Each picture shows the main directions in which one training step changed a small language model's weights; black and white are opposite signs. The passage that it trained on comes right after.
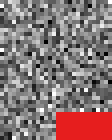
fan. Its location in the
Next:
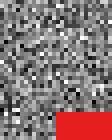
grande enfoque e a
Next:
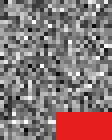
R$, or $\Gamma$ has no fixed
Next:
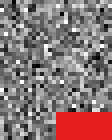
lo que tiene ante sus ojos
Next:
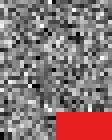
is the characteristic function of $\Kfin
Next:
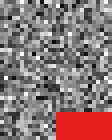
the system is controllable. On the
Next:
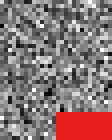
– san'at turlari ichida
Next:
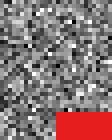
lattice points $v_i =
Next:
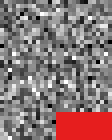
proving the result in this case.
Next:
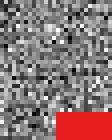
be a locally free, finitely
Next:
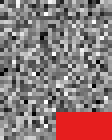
{\it Acknowledgment :} The
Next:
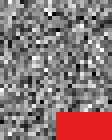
ou preceitos, que se
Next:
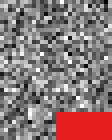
Modica's gradient estimate can
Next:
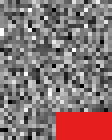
Fan*, *Primary Air
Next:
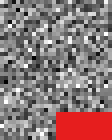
etc. from pictures are not
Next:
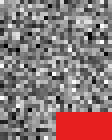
kunnen verschillende
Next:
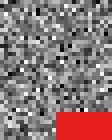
AM A história da
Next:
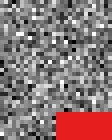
económico no tienen
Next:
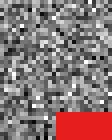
the performance was also studied. In
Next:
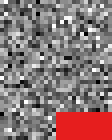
a Brownian web $\W$ and
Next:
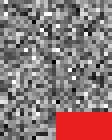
of $\vdash$ include the
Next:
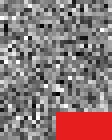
{\mathbb C}, $ we can choose
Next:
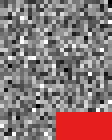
Els anuncis parlen de la
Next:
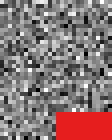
Alternativa San José
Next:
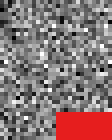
matn asosida voqealarni
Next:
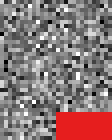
qabul qilindi [1].
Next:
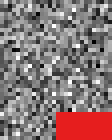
and then strongly modified in
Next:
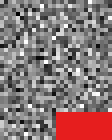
that it is enough to check that
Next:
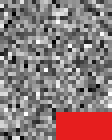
stationary regime, hence a
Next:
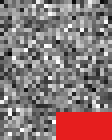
tarbiyachi avvalo,
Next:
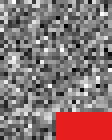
strong waves are involved,
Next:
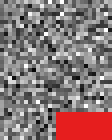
$\lambda$ and $\bar{\lambda}$ are
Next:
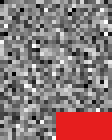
hoy más que superado.
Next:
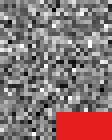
with $\beta h$ and for $r\ge
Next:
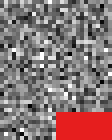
de Justiça do Rio
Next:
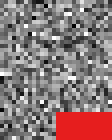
into the Use of Audit Data
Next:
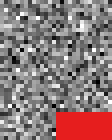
satisfying the following relations. These
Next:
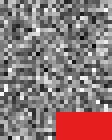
hisoblab, o'ziga
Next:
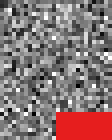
corresponding to this structural equation). All
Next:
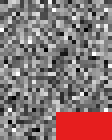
in this paper, it is specialized
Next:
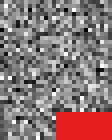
the interaction between agents within two
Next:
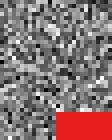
L^2(\Omega)$ may refer to a
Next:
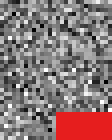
in the Introduction. In the same
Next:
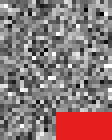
va vinochilik ilmiy
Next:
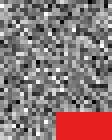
NE means that the SO can
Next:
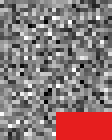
сообщества. В
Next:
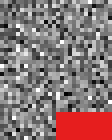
legal presumption of loss in
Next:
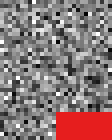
paciente. 5. Considerações
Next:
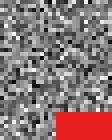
de plantação A escolha de
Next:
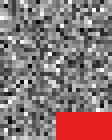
% \item[(ii)] Let
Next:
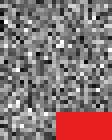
that $\hht (K[Q])
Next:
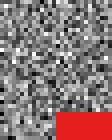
large enough. So on the boundary
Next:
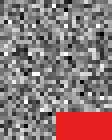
mahkota tambahan.
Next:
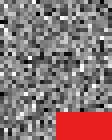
these tables Elliott
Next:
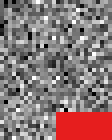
профессиональных задач;
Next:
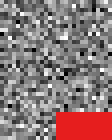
\begin{enumerate} \item It is possible
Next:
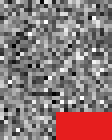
we only need the result of [AR]).
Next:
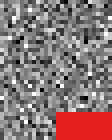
con alimentos y bebidas,
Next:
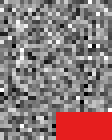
j\le n$, are defined from the equation
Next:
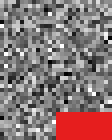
G(p,\alpha) $ spaces
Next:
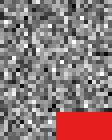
for all $R>0$. In this case it
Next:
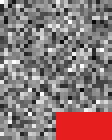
gücü, harekete
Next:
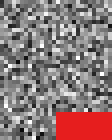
викликів XXI
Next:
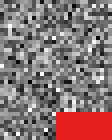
determined and its characteristics and
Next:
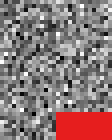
состоят из простого
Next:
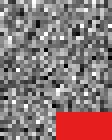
\lr End(B)$ such that $$
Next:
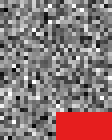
that the usual orthogonality relation
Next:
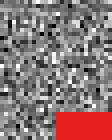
the domain where it can tend to
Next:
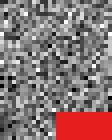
of its level sets. The following proposition
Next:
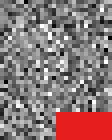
tabiat bilan tanishtirish
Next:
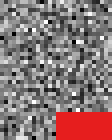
of the MacMahon Master Theorem
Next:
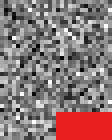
dan real-time. Selain
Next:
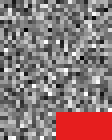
neologizmlar til tizimining
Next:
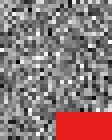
con instituciones para alcanzar el
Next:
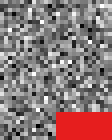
esa xobar (kesim)
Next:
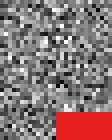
P$. In fact, $P(h)$ can
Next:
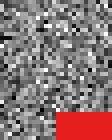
in the formula by a sum over spins on
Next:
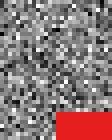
$\A{1}$-fibration over
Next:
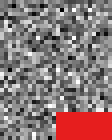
$d_k$ is a partial sequence for
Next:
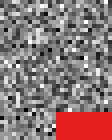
alinhada com os padrões
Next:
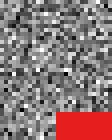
tiles below (Fig.
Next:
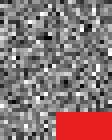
(\frac n p - \frac n q )}
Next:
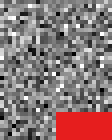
${\cal P}\Omega$ and $P$ is
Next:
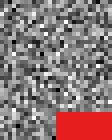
de incerteza de medição.
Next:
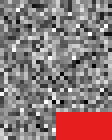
moment's reflection also
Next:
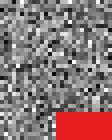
engine compressors, namely
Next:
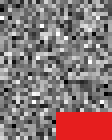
hayvonlarni kuchli
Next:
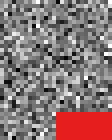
intermédio de contraprestação
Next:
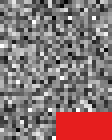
superscript $*$ collect
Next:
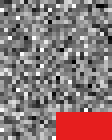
2) \emph{isogonally
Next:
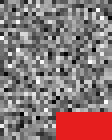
*São Paulo: três
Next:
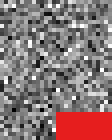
mesh is illustrated in
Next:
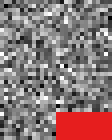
a couple $(x,-x)$ in
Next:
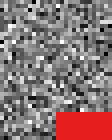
diverse jaren bij een
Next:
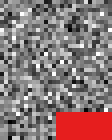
pesquisa, foi realizada uma
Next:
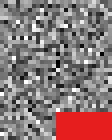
\eta(\epsilon). \end{eqnarray*}
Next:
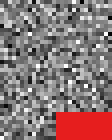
substitute a chapter in a book
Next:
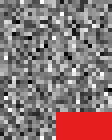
які за допомогою
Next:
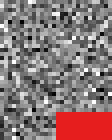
- \Theta_0$ is closed and
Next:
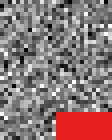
en el primario. La
